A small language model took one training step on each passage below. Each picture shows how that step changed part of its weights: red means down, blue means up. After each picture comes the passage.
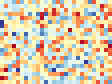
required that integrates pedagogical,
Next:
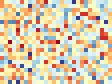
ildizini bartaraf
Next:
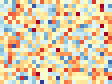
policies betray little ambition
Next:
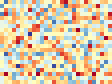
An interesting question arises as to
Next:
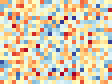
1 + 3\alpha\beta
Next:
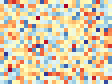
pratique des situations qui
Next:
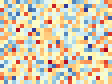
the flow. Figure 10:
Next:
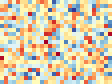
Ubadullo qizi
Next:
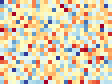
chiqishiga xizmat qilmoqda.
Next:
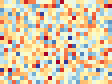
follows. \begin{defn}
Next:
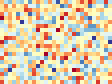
jismoniy mashq
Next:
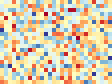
determinó los estadísticos
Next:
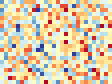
axis. This implies that the
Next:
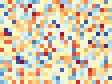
влияющими на
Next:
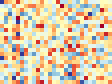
и позаботиться о
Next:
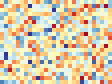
biomass stocks were
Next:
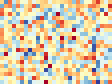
Here we obtain the following result which
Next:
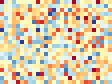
can be concluded that the equation
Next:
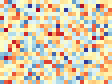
definitiva, se constata
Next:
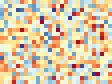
have similar climate properties. We show
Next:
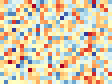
an effective and democratic
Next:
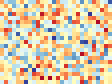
spectroscopy of the
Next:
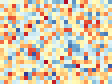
Vasavada for valuable
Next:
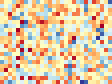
computed numerically using the approach described
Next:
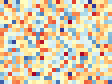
the dependency of the effective
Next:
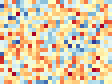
вызван тем,
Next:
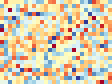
88% of these can be
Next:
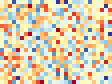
deterministic and stochastic cases. We
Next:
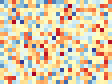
sujetos sexuados y
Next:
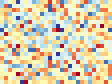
он выделяет
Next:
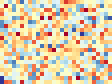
that $X_t$ is
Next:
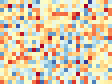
control theory were obtained by reduction from
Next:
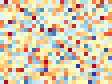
effets des attributs du
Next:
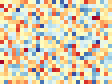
$\deg S \geq \deg
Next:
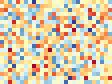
the sample. We will use the
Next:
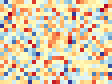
mémorielle que
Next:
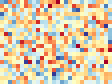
públicas pueden lograr ser
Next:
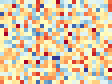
do not fully accept the second
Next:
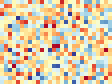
empirical stages. It is shown
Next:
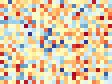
como objetivo, verificar
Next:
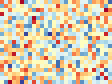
Abstract. The study is to
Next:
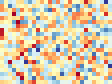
us introduce the small divisors $$
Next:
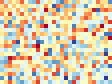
operators between Banach spaces. Other
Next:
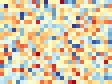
natural environments, and
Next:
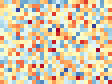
uzoq vaqt
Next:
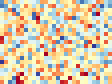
note that \begin{align}
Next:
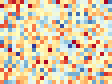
to each channel. All differential
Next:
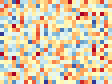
which is made up of two
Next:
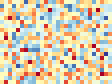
$w$ is even we see
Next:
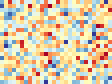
as well as the ability to perform
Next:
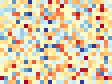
management of flows of people across
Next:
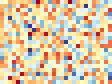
periods and the green center will
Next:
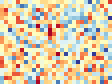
GL Alterszentrum
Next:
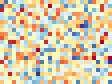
various storage facilities with
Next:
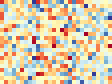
cloud computing on the
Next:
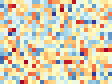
$A\equiv 0,$ and
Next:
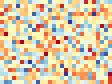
related literature and studies provided the researcher
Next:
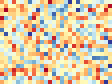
in English, but none of
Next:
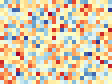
and \cite{FFP}
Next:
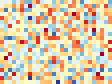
biomedicine are being
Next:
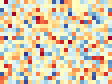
praktische wenken
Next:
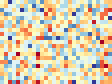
A, Sharma G. A
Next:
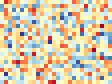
as $q\rightarrow 1$.
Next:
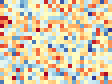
dus niemand weet
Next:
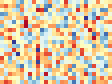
se trasladan principalmente a
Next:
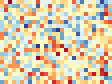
din 27 noiembrie
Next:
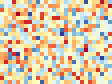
Scholem. Edición
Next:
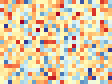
are different is encoded using
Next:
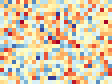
not addressed. Consultation
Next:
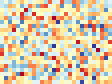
maintenance of the place
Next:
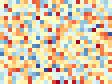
actividades y eventos varios
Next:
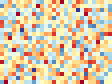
President São Paulo
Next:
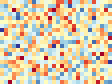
other geometries such as the
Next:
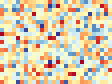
O‘zbekiston Respublikasi
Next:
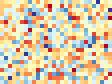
Journal of Innovation in
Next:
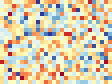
epilepsy present multiple
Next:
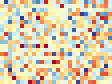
of the soft tissue
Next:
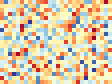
product relations properly contain the
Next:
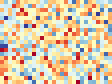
Conference Paper CP 5
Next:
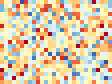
into actionable insights that help
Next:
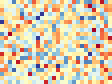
auspicio, quello
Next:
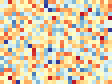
Império. -
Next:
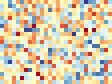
\tau_b$ the density
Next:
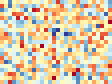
instances, specific materials were
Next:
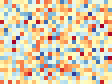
симоб устинини
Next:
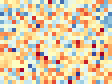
approach to the problem of monitoring and
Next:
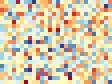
the study of the processes which
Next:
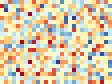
toxicologiques pour
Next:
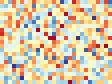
cual sea el nivel de
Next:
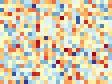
itself an (absolute)
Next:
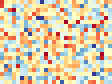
qo'llab quvvatlash
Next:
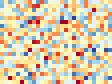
va usullarini tushunish va
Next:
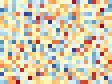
order of the two subsequences
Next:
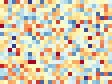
Cantor AB,
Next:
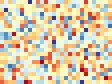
FEA-design of
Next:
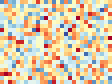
languages after translating the
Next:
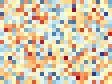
Lemma \ref{fixed
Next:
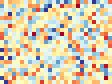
in (Nugroho,
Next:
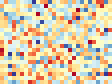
A change was observed in the
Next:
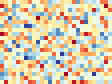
\begin{conjecture} By
